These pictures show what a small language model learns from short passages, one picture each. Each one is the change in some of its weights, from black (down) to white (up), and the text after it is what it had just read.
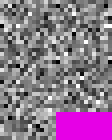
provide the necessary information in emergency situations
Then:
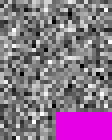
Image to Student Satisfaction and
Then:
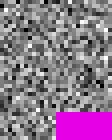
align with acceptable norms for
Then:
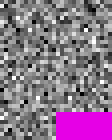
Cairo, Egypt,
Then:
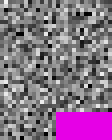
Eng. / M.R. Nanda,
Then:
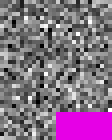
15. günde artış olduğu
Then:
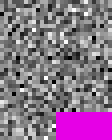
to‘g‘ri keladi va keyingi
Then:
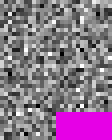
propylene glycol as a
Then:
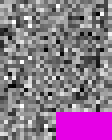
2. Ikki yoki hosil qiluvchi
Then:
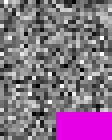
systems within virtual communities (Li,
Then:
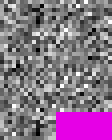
Personhood with Insights from Disability
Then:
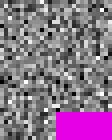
всі ці чинники формують
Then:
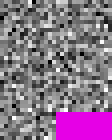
to each user. Demographics: It
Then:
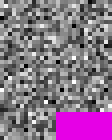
stiffness. In the second phase, the
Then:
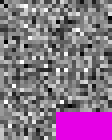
para a formação crítica do professor de
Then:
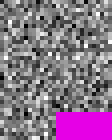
emancipação. Isso também é Educação
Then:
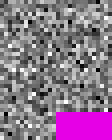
Ключові слова: екологічна
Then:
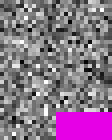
ASEAN" menjelaskan bahwa
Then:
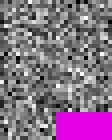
HIV Hadijah Mbonde¹ 1.
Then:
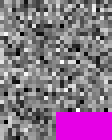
и субтропические растения
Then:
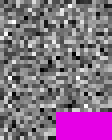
um pilar importante da formação médica,
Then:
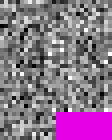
from DTI” data [3] [4], will
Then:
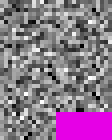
de ensino-aprendizagem.
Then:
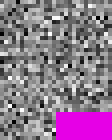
attitude, the implementation attitude, and
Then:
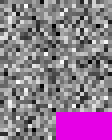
Sodiqova, N. T.
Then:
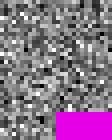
сотилган 6125 гектар
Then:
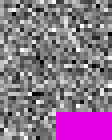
FIZIOLOGIYA VA
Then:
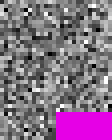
madaniy qadriyatlari, diniy
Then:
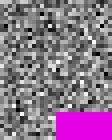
conhecimentos. Mason; Weller
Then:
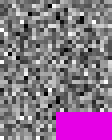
olive-fruit and raw materials
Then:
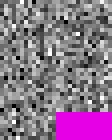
слова: термин, порода,
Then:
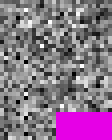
elektr kuch chiziqlari bir tomonga
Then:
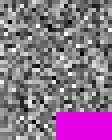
elevado. Os problemas identificados
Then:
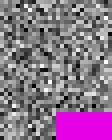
- findings from the PlantLIBRA
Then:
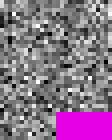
che permette la multiattività,
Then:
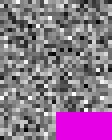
balanced growth (with profits) as
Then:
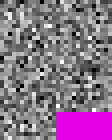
the output signals. The signal washout
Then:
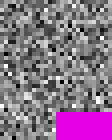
ها جمع بسته
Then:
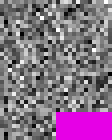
Y. Boyko-Blokhin
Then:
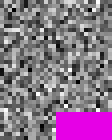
should be implemented by farmers and
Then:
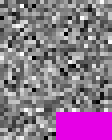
a line of assistance in an organization is
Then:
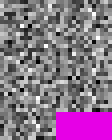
base; class management; creative contributions;
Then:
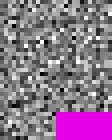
a la actividad probatoria, es de
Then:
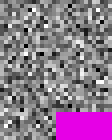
auch andere Vorschläge,
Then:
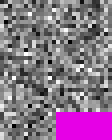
кластерных структур в
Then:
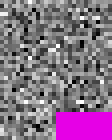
(EMMENA) [14], is the project
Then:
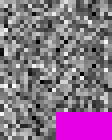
The first findings show that the mean methane
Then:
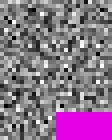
are and how they think of themselves
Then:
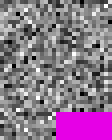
organization, efficient administration, control, and
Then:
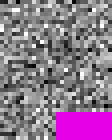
decisivas em várias partes do
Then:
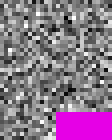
Oh, yuzlari dunyoyi
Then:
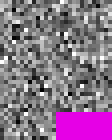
respondents in this study is therefore consistent with
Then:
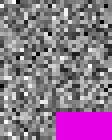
betreut. Über weitere
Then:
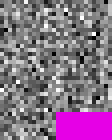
and Yilmaz 2010], movie analysis
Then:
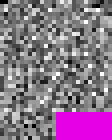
studied variables. 3. Results and
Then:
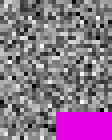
The scale for assessing of introduction
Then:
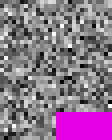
à l'expérience de
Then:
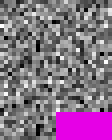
governance and monitoring systems would significantly increase both
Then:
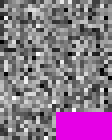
застосування у промисловості,
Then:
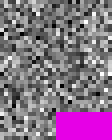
Patlama İndisi
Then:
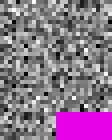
que al final, la decisión o
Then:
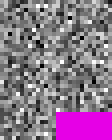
the supernatant was discarded, and the
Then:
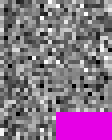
Fig. 3 Establishing function by modified
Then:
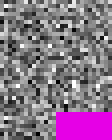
use of household waste is a
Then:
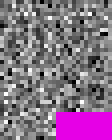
источники интродукции
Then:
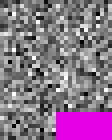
the conventional fossil diesel.
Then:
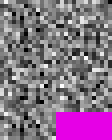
[3], and Carla [4], which
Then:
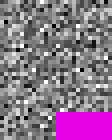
services in the smart city management system, it
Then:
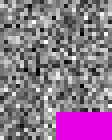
as plates, which contributed to the rise
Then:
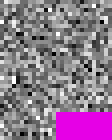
alınan "*Philosophers
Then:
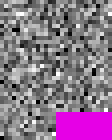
aims to make the government more transparent
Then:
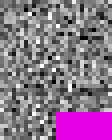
второго и атомом Se пятого
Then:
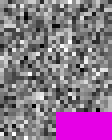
of this journal. We declare that
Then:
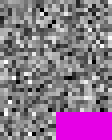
tratarse de unos elementos que los
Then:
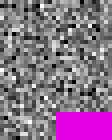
които ще бъдат
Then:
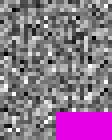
Прослеживается концепция,
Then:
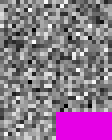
kadrlar malakasini oshirish. 2025 yilga
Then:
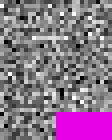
obtenidos. Además, el área
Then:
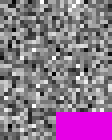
*Ubicumque et semper*.
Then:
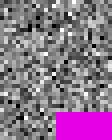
rabfak va iqtisod fakultetida
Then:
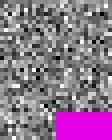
қайд этилган. Маълум бўлишича
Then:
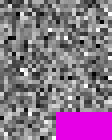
“Harakatlar strategiyasi”dir.
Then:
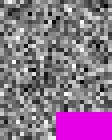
baru akan dirinya atau
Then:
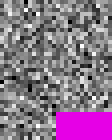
L. Berglund in J.
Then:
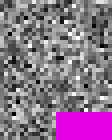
as now the PC could do the event as
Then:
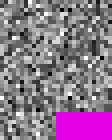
was awarded a WBI.World
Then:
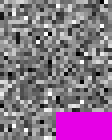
Arbeitsplätze“ Es
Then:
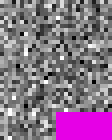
установлена гипотония. При
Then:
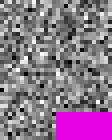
as a result makes it possible to obtain the value
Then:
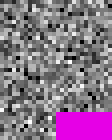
fixed assets is not subject to change,
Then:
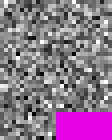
setting, the prediction loss involves the
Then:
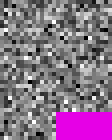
psychological factors. Women under 44 years old
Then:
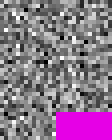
por ejemplo, después de
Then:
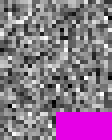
des firmes. La notion « économique »
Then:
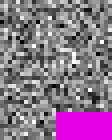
vaccination on both heterologous
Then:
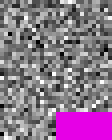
the people. Nigerian leaders can build
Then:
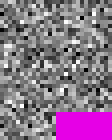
Selain itu, menurutnya, dalam
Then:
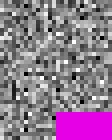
professor G'afurov D. O. –
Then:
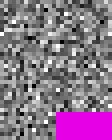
frames, heavy packing cases,
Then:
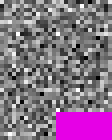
mito de Sísifo*, de Albert
